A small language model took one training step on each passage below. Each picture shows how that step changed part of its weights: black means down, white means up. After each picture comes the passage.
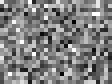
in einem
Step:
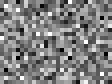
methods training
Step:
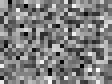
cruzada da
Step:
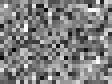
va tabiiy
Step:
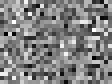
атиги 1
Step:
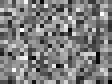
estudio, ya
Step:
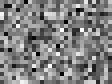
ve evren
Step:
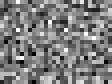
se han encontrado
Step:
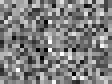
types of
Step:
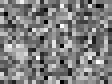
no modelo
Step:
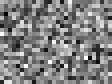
bunda nazorat
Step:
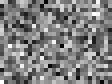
in this article
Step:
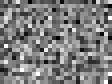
опіки та
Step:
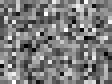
los activistas de
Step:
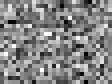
davlat xizmatchilarining
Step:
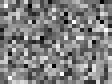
Ya en la
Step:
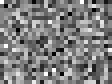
a nie
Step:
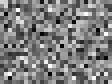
somadas às que
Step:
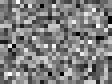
que regem suas
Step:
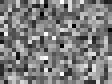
Ante tal
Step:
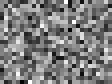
Harary //
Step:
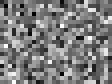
los mismos
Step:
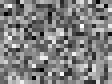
makro- va
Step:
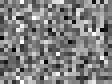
вона має
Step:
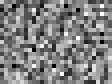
die anderen
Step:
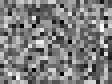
identifica como
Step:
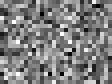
ocorre a
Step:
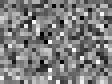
de justicia más
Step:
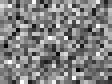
model doirasida
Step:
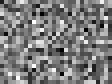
identificación de
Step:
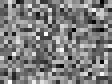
circuits of
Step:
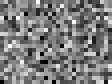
de desenvolvimento de
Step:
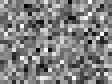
de provocar
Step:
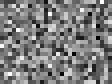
que complacer
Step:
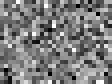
de la danza
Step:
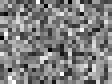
Hume sobre la
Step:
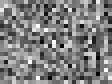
aqui proposta
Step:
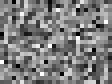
сторін і
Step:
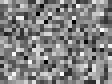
Intervenciones no
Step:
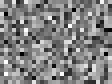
the soils
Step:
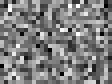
ce processus
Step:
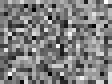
acético que
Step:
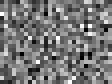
dos pilares
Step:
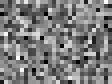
é possível
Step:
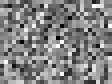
its own national
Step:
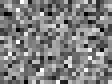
ci doar în
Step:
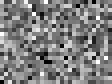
bilan bog‘liq
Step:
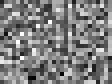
serie de
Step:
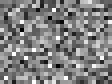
aprender a
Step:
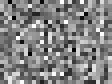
Open Research
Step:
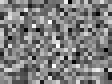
observed that in
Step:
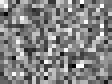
Tocas un
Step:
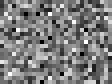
de producción
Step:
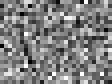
is a method that
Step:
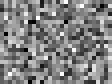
de consumo
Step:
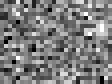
favor of
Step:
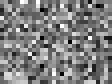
no acesso à
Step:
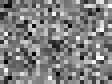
or what was
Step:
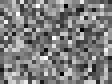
Serra da
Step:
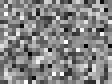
expertos de
